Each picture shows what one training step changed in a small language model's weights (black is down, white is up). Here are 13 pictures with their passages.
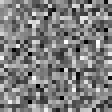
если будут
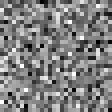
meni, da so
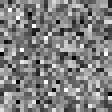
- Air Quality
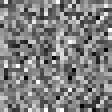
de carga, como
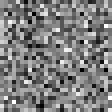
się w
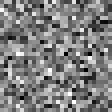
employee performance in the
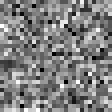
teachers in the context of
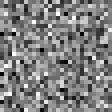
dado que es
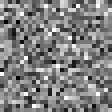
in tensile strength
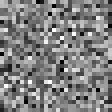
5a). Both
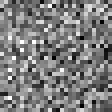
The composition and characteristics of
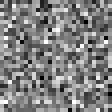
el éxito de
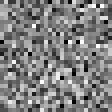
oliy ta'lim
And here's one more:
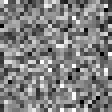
below the limit level
